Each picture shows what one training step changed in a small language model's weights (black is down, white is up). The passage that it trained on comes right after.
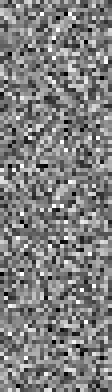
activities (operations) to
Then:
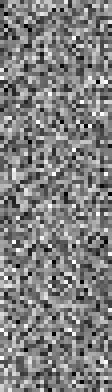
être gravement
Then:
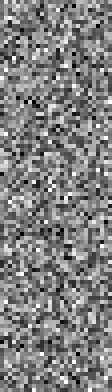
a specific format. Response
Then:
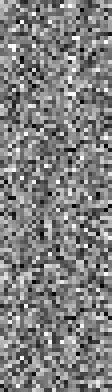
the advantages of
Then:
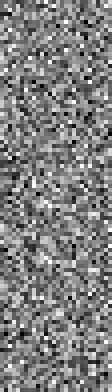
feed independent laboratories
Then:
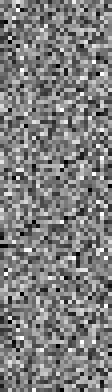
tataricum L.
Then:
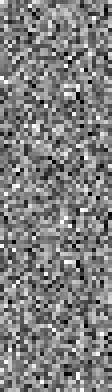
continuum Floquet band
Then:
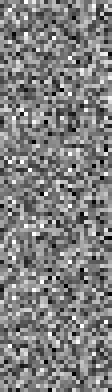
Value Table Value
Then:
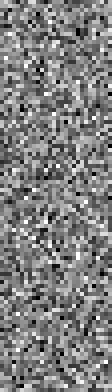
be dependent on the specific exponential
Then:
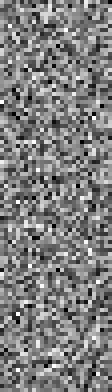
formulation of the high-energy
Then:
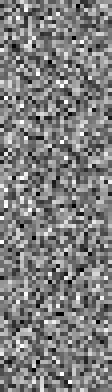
authors declared that there is
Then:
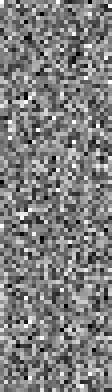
na América do
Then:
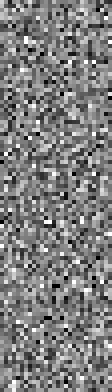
to assume a familiarity
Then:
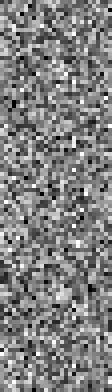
would trivially reduce it
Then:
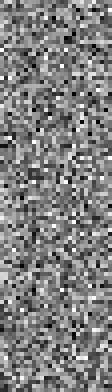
a exercitării
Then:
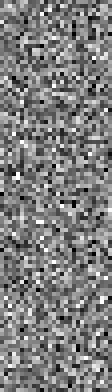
Total occupation in
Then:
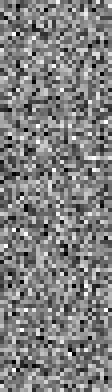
kunda o'smirlar va
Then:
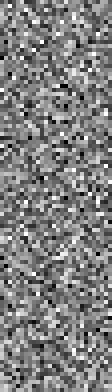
structure of the nucleus under
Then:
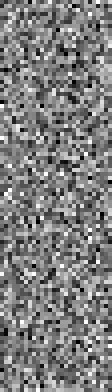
(CIDMA) through the
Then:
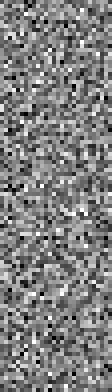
Yangın Güvenliği
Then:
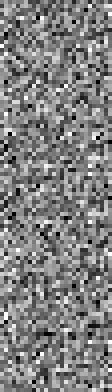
donde se informa las
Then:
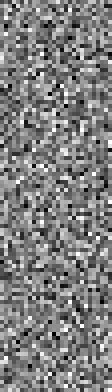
qui répond aux
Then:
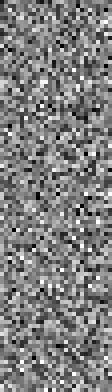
Zubeck (ed),
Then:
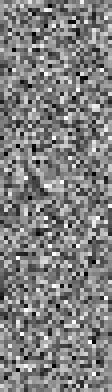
constructed and studied for some
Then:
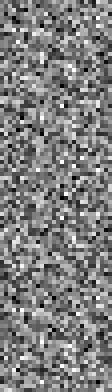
background background
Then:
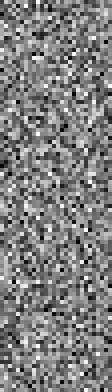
then using mechanized theorem
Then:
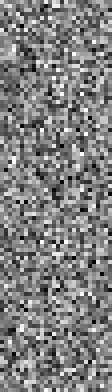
\final{roughness in the
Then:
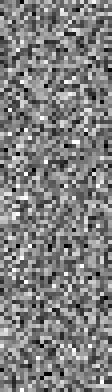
assumption that pQCD
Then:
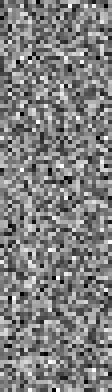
Polar Cluster
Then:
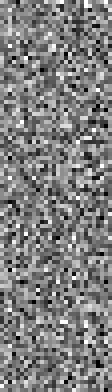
Gestão da Educação no
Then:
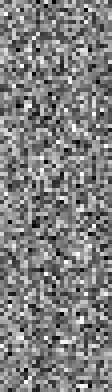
importancia hasta el
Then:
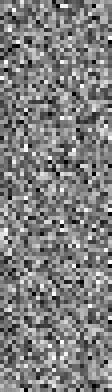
recommendation outcomes for
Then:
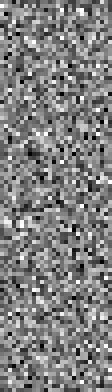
the migrant mother
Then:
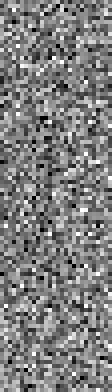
in native proteins and
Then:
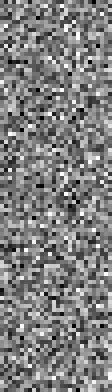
3 GeV. The vertical
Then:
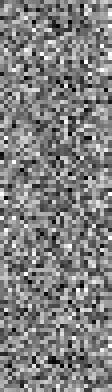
LIGO A+. In the
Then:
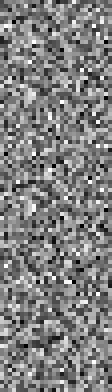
R&D planning and
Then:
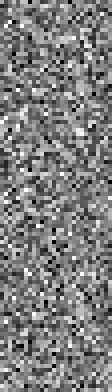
has been performed. MPPT
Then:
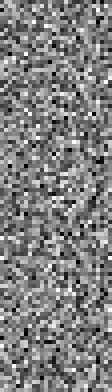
differential phase measurement rejected some
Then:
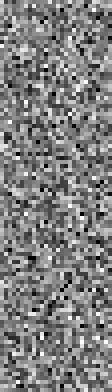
și cele
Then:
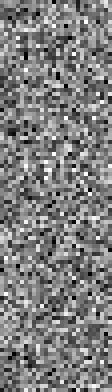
conceptuality - the presence
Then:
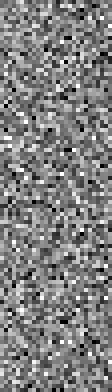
Long Running Services
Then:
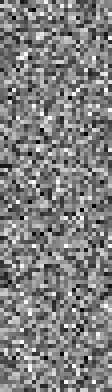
likely to be convicted of
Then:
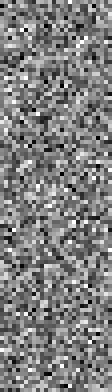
or in contrast to the
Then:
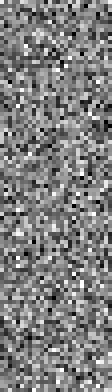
cabeça, etc.
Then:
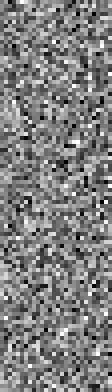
consuming alcoholic
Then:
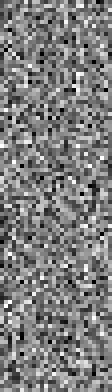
at low GTIT Low;
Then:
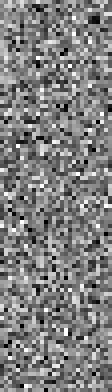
and $n$ are available
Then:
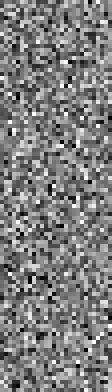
COMDEC problem,
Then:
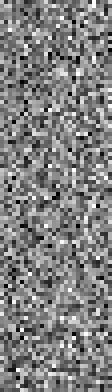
the great potential of fiber
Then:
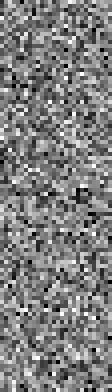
combination of OP that best
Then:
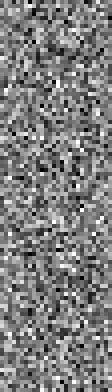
(PM, mostly soot)
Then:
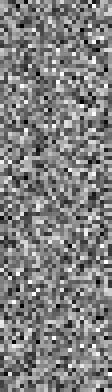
The carrier-envelope
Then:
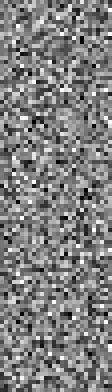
using cloud services to be
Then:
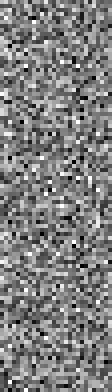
uno de los integrantes del
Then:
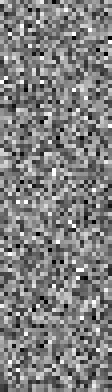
the most impacting additional
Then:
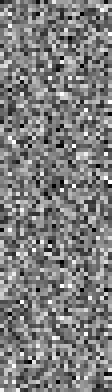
Modes in Composites
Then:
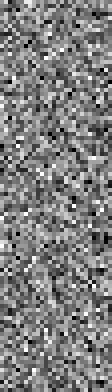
içenlerle dolup
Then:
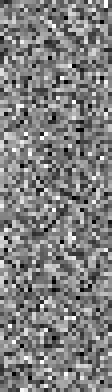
activities, even though there
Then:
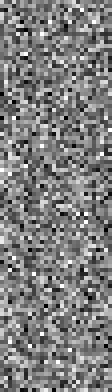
among students at Visayas
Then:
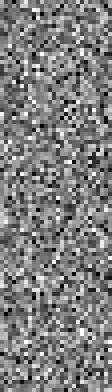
que a marca seja
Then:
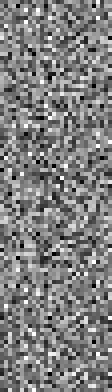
smooth and slowly
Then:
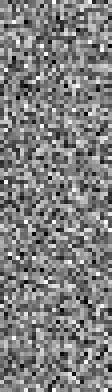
renormalized energies.
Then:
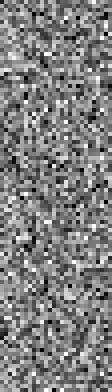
moddalar almashinuvini
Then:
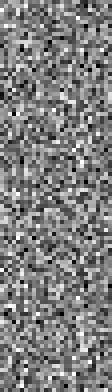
Dilation is then used to
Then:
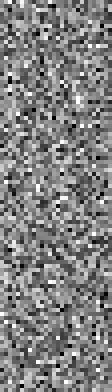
va uning elektron
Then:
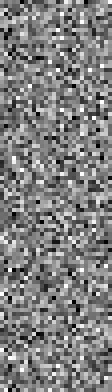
que deverá ficar a
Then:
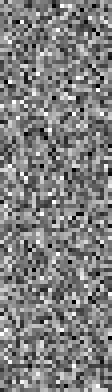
la tesitura del instrumento
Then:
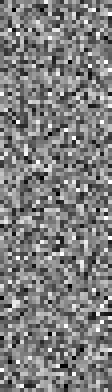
the relative particle size
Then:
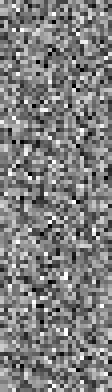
b \bar b$ decay
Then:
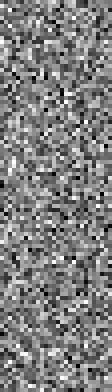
Risk-free rate
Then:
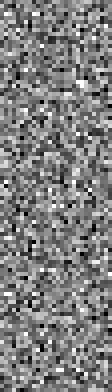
the first time window corresponds to
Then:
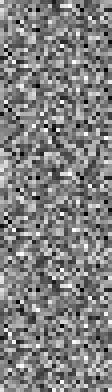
Yes Yes Yes Yes
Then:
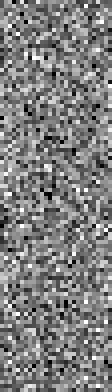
they show a reversal in their
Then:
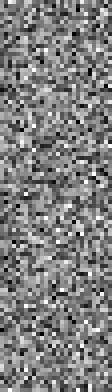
propia gobernanza y
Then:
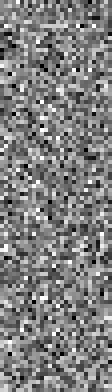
correct writing is a
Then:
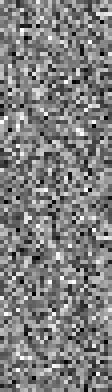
has the benefit that
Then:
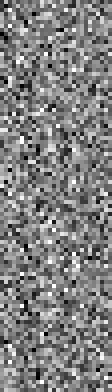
agricultural production
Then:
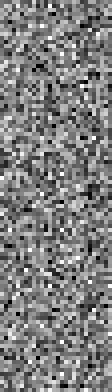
is one of the actors in the
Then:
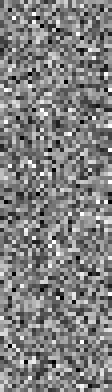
sense recognition
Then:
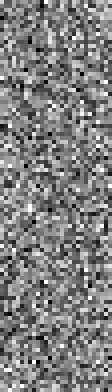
breakthrough Bet on the
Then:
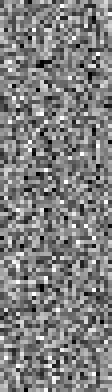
$ in particular, indicates a
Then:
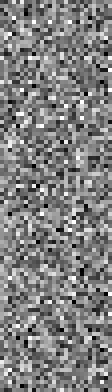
nutricional en las
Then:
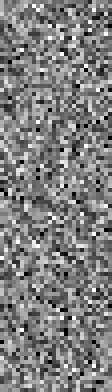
bullet stuck in the
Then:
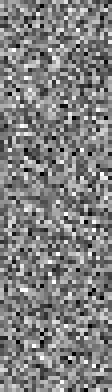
to‘y marosimlarining
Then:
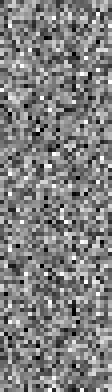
поведением. Не
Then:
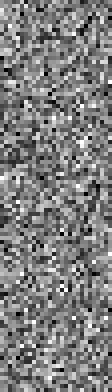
is to improve the functional
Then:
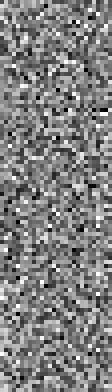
education had more positive
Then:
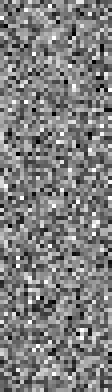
behaviorism, cognitive
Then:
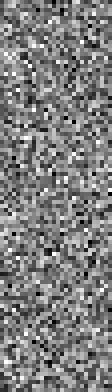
by recalling the laws
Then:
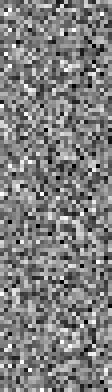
(LG1) Figure 13
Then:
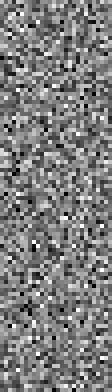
to communicate with each other
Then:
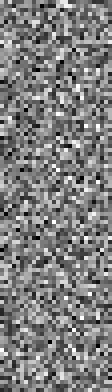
previamente contatados
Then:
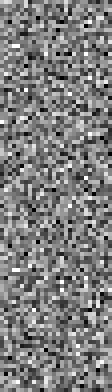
in der Predella. Das
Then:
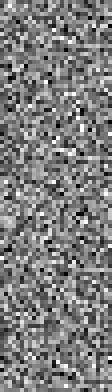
advancement in storage
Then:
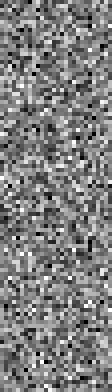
can be in general difficult to
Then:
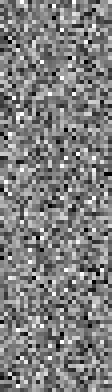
turbulence - waves
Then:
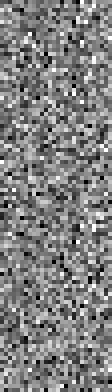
meter below roof level) and
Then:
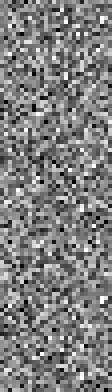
public healthcare
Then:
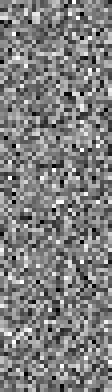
(26). Random Rician
